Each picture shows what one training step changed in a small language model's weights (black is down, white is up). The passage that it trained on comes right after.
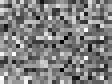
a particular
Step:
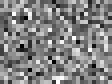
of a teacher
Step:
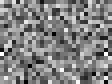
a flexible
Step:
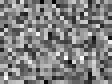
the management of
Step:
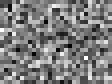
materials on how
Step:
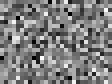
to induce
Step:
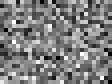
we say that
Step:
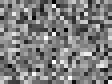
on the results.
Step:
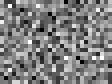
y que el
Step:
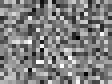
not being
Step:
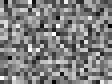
is groter
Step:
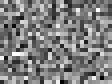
ve özel
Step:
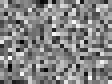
each other only for
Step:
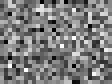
and B.
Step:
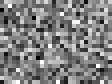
az bir
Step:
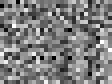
basis of the
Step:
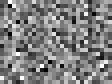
makers to
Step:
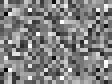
losses by
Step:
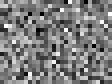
as much as
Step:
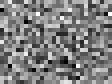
publication to
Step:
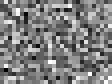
site was also
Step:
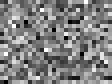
version of
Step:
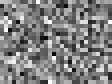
Careers for
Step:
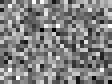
the exception
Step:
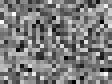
help the
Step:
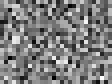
tourism which
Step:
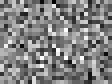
the sensors,
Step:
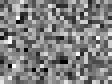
services to
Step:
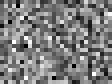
of land
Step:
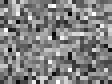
survey at
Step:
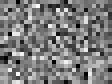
integrate media
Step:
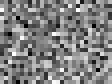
з цим
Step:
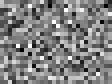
que acaso
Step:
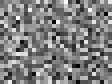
communities to
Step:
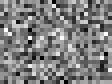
which are the
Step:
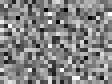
a numerical
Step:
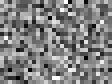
allows the
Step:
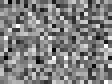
More many
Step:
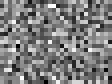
are able to
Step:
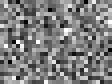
believe I
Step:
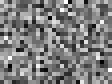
allows for
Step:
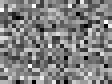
a senior
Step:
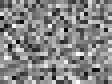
primary or
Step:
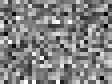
la totalidad de
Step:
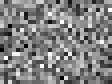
yang penting
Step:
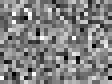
of tax
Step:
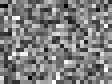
total dengan
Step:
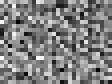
systems of
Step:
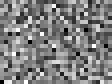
as well as in
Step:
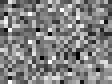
uns eher
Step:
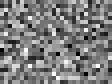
formal and
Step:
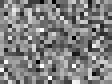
and system cues
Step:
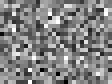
denoted as
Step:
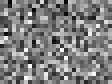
numai din
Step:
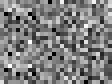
One of the
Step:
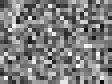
drinks are
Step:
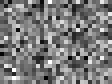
outbreak was
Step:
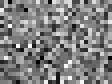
que deba
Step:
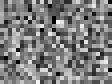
have negative
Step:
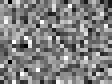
of detected
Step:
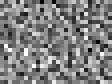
the government
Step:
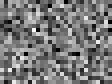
las zonas
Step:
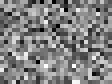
and comparing the
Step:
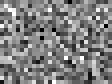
them of the
